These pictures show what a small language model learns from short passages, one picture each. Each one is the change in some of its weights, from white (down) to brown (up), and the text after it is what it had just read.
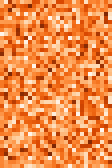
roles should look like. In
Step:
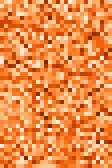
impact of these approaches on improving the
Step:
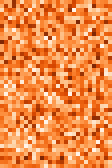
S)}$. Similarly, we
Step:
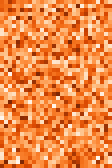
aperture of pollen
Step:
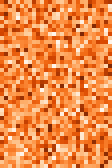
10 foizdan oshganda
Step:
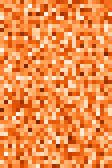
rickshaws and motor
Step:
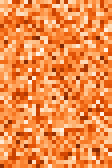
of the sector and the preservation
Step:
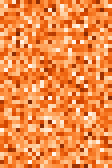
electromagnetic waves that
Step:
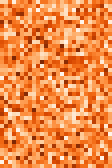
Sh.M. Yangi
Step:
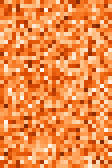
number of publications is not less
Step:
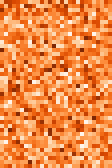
crime scene sketching
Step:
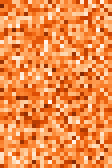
information about: pulse, blood
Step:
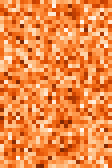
mono-ethers are
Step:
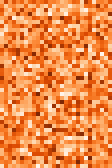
upper gastrointestinal
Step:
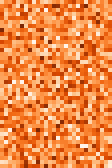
passos a serem
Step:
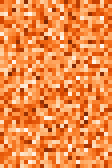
kirim) JNE,
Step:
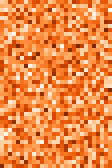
o presente artigo tem
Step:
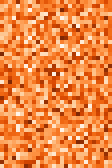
nutq madaniyatiga ega
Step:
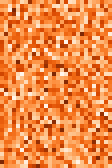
that one can set the gain
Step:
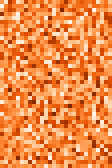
in S7, the absence of
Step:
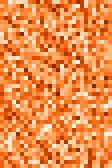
похороненных по
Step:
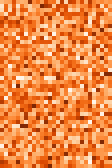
elements and zero location vector since its
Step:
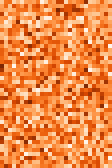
PassGAN leverages
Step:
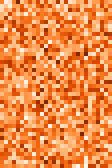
conflict of interest.
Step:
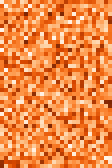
methods using LCK 303
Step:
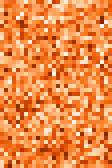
Iberoamericana de
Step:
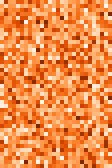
k }$ is the phase,
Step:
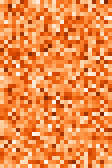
next step is to determine if the
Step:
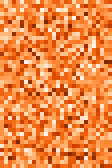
crime e justiça
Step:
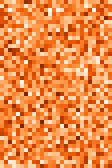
aims to protect agents'
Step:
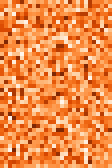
that we have \beqa
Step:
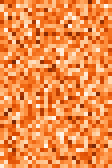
$\mathrm{v}$, that is
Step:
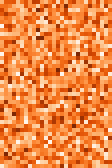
mamlakatni birlashtirish ehtiyoji
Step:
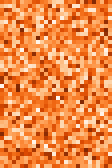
absorption maxima were at 240
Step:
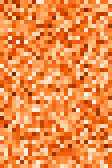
are absorption-dominated
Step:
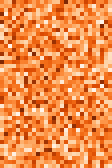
the actual information age of IT
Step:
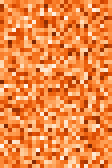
impossible to do these
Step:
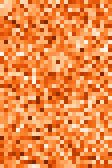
protective atmosphere of pure
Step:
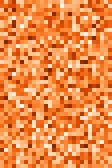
derivation outlined in the
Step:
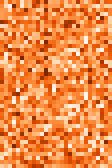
Support for this program was provided
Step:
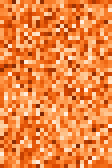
We use strain guages to
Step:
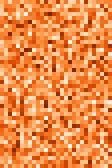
maturity many questions with regard to
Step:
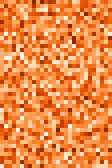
carrier drift and
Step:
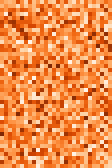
study the torque in details.
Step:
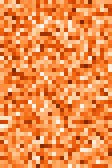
(5$\sigma$ of the
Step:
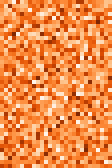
$\Lambda$-hyperon and
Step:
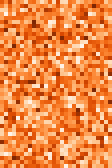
Kalangan Pelajar
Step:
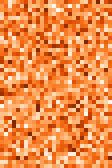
isotherm, Inhibition
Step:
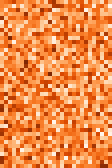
more than 50 years of observation and
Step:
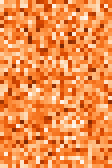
h}{P \cdot q}
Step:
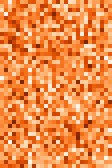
by a factor of four due to
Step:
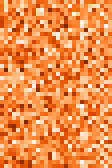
of university students studying social and
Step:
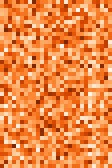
tilde-shifted version
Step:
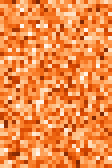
includes a centralized registry to
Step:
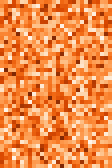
благодаря их
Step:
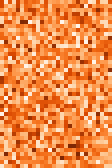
each element $(m,n)$
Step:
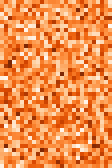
What is more, we must
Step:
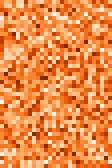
fast (during the first
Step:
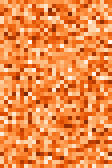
it wards off the
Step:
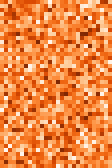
lives are inspired by
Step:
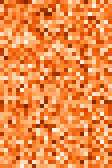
fitted'' values for the
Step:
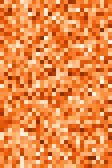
stringy duality group of these
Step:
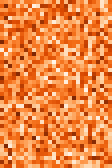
The materials were finally dried
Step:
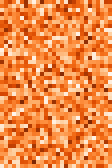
much greater than $G$ so
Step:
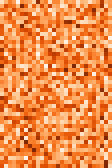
Abajo, W.
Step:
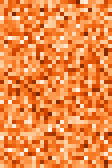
efluente, costes,
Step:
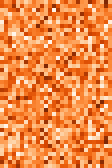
behavior. ``` 1 public class
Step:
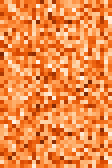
DURING THE RULE
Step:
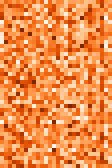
T.~S.~Roy and
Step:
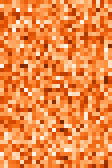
Este trabajo se
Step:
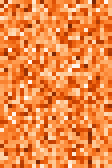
yields $C_{\Gamma}$ =
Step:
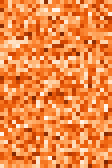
processo está imbricado
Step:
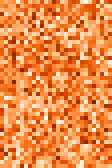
may serve as the primary
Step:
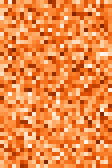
based on love for one's
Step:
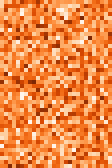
Heyep kabi salbiy
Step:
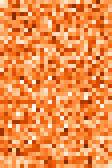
of the vibration mode, which
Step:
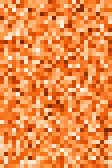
could be concluded that melon
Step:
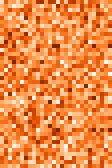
\left( {2\cdot
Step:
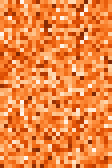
stay, increased cardiac
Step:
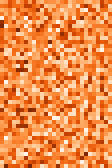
Cavaliere, Field
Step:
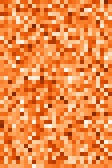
in our metric, the photon
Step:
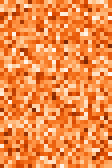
the momenta of tracks,
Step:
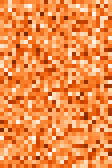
multiple articles, resulting in
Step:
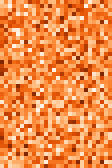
expectancy. Results.
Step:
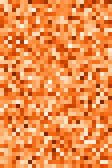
are synthesised from the
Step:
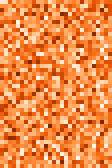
pada media inisiasi dengan
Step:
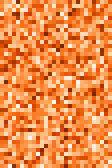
Abstract For making economic development of
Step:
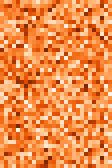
A. Kalaivani**
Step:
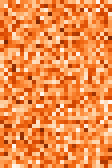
is misdirected toward a
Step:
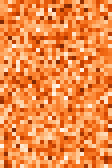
hinaus wird dieses
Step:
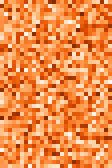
equally to the work}
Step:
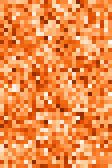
малака ошириш
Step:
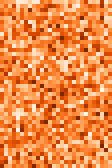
J., Michael,
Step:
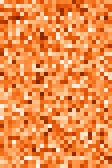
- Factorization techniques.
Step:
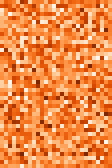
give significant differences in cross section.
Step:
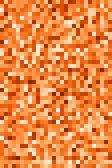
Adelantos (-) o
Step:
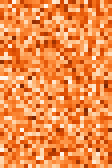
this is given to the assessment of
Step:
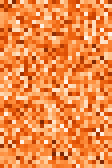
of up to 60\% in the
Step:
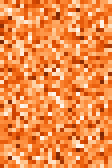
un resultado es aceptable
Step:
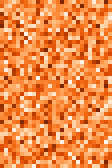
les brinden siempre
